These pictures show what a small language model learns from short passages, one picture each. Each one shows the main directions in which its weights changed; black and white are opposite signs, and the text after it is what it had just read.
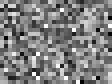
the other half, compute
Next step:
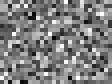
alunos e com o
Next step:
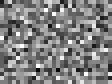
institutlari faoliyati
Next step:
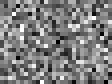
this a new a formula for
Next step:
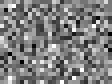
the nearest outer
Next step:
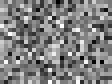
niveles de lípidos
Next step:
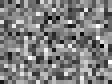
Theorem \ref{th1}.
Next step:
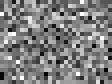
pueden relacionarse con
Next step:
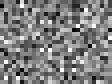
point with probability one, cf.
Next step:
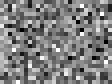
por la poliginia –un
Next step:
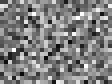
farthest point from
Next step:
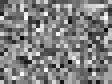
chiqarilgan paxtaning
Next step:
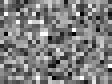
the second named author
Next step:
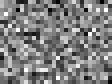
bagian intinya gitu
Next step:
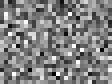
a vector space over $K$
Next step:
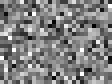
propósito de
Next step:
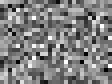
in the work of Connes from
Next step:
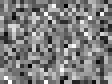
if $\mathcal{H}$ is
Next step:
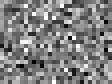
education, cognitive
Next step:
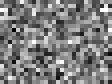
de cacau para a produção
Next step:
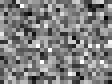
sexual dysfunction in
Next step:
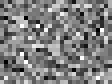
Newton method, which require the
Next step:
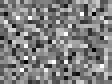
Nacional”, esas
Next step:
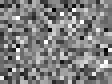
$s\times d$ totally
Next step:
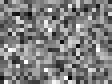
ولو بصفة
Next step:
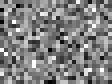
sau Asiei de
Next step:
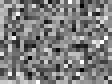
на пенсію за
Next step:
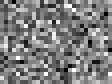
both} the left side and the right
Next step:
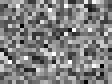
de restauration des
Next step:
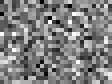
From the inclusion ${\cal
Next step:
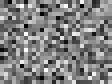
dels seus tutors.
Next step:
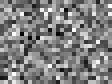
dX_2 \leq
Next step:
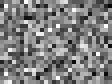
leaf of the twistor
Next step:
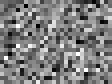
на бумаге с
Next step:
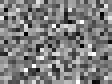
second order Butterworth
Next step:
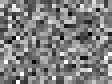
a Riemannian
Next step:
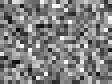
até um certo limiar
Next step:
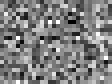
and $G/E \cong
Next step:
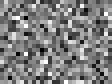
modified classical Yang
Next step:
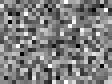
ist die Nachbetreuung
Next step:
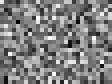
(\ref{Dalfa}) is
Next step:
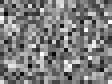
vosita ekanligi
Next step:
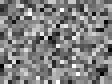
setup, with one grid at
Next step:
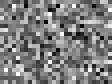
(Yang yong) ning
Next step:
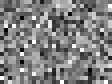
a polynomial $Q$ such that
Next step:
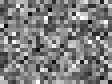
национальностей 17,7
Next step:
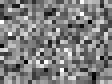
известно, что в
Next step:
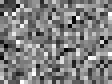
$d$, and $\alpha$ a
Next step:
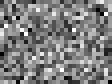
sodir bo'ladi.
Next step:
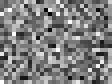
then \begin{align}\notag
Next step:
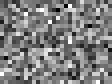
to 12 months of
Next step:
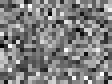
nashr etilishi
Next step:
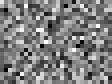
line bundles. Let the edge
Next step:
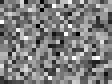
each point $x$. This mark
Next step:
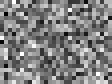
this isomorphism is defined up to a
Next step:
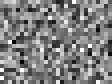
an edge $e$ of
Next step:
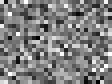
Ular orqasidagi
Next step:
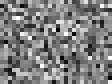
relationships have been discussed,
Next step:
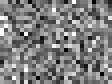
Daten und Ideen
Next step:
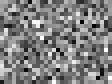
discontinuities, and using
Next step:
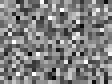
each $f_n$ is
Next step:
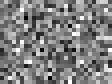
\end{equation} of $|
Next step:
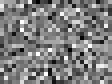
shock wave as a limit
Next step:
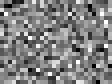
whose equivalences are called {\it
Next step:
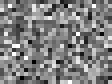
shubxalilik, kek
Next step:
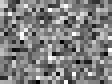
\begin{equation} |
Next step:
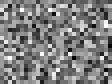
graded algebras mod $p$. The
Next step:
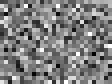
smallest eigenvalues are
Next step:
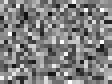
М.: Publishing house
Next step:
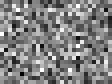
arrimada al blanco
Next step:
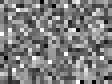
over what the finite hypergraph
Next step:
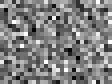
the projection onto the first
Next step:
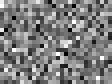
$\dbar$ be the
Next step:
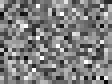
Koehn, P.
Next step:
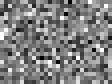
con el pensamiento en la
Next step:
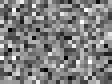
és – végtére
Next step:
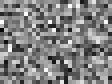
to mosquitoes is
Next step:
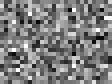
και HELENOS
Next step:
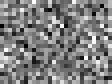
contexts, and in particular when
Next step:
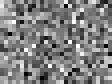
relation of $\Delta^{\!\ast}$
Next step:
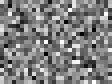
State University. Namangan
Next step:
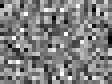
C \underbrace{|
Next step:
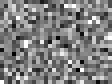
$\N$ (solved by Theorem
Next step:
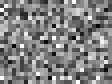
Boundary conditions} In this
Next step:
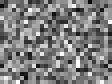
we find directly from the definition
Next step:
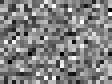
is called convex cocompact or
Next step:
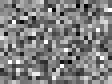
and Water Problems;
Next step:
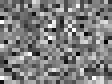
Modelos con Exceso de
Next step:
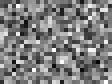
dasturlarini umumiy,
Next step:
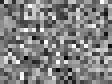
hexágonos que
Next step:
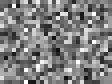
ta’lim standartlari va
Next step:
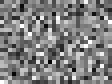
will dwell on the induction
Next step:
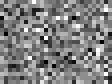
регулировании и
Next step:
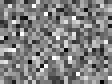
Parkanlagen im
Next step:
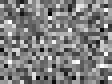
\end{equation} Here,
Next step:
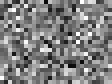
туризма на
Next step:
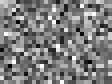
a current graph of the algorithm
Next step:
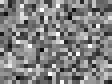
which might be useful in this
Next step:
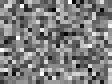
en segundo lugar,
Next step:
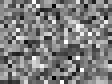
towards sustainability,
